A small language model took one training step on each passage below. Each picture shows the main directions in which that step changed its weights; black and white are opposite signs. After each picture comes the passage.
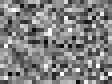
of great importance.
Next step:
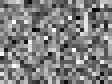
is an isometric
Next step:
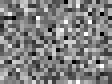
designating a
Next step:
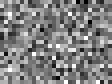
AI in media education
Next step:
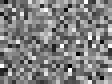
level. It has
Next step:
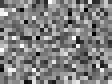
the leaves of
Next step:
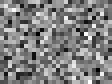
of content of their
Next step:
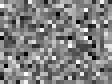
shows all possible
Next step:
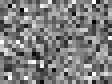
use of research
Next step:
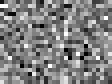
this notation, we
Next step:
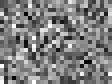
tangent to the
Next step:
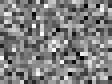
as well as potential
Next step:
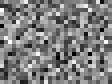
bath for about
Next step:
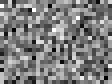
iff each
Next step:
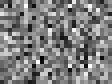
conducted to investigate
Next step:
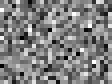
conduce a un
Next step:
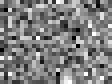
the birds,
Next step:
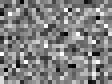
учун биз
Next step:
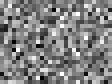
al. Special
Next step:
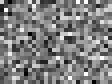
different sites,
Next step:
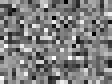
by the time the
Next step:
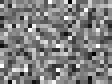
у процесі
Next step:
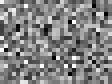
información de los
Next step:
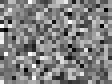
on its restriction to
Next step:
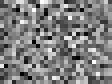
to the free wave
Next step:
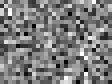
some results,
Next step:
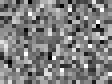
we show that
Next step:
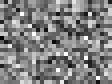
due to several works
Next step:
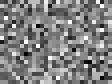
which they can enhance
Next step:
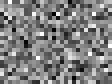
(Hall et
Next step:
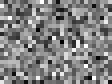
Do you have any
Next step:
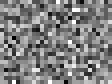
and assigned specific
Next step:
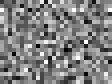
point, they are
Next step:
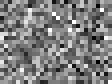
will be done
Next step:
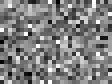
head where this
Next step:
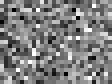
the type of
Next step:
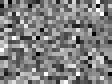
the jitter
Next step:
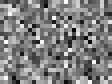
by specific tools to
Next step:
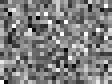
Characterization of
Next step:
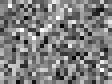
G$ to be
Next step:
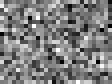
leads to a relatively
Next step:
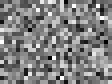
o apertura
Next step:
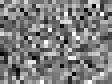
Then there exist positive
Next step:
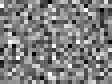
been studied by
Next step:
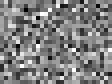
SMS and
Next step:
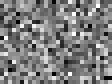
Pokud by
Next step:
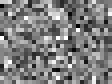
assumption $-\log
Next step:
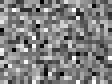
the internet to
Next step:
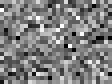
FTC in
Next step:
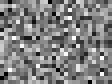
the cut from
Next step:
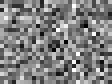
as the first
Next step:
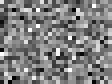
the random variable on
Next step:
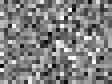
технологій його
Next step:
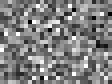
fever had
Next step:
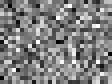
used a great
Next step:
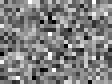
se está evaluando
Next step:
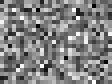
the constraints are linear
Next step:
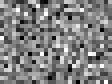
to define appropriate numerical
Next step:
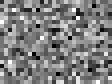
the institutional support
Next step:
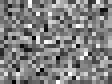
chain and up the
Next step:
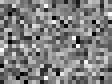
the paper by
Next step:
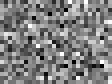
can cause.
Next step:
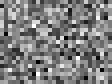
reenter in
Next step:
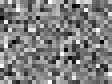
силу как
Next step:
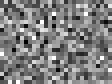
are carried out to
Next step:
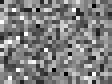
the life of
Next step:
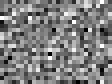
aborda a
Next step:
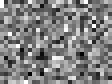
because a statistically
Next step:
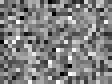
observations per
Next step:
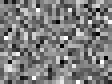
перемен: их
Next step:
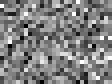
both estimation methods
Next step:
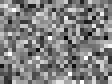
of pulling
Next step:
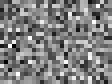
rank order correlation
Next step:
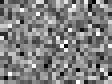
field. By
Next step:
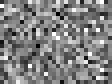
from every region
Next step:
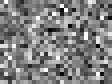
acquisition time
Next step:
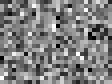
algorithms preserve the
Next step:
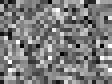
admit that from
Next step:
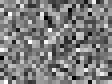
evaluation of $$v
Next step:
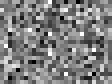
high quality of
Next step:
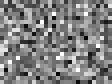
are needed to access
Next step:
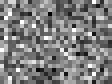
version of the
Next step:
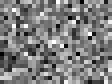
and Sellers
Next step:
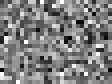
states after passing
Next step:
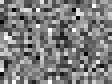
the coordinate
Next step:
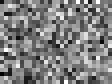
urban waterways.
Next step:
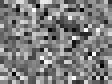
to intangible
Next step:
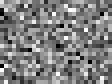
matrix $A =
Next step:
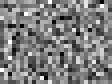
bias assessment was
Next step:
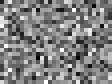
the computational overhead
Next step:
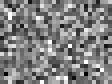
основе использования
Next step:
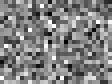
Thus, \be
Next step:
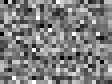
but rather a
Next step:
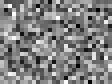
of Uzbekistan
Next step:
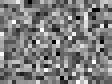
is the origin
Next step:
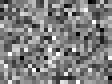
order to fully
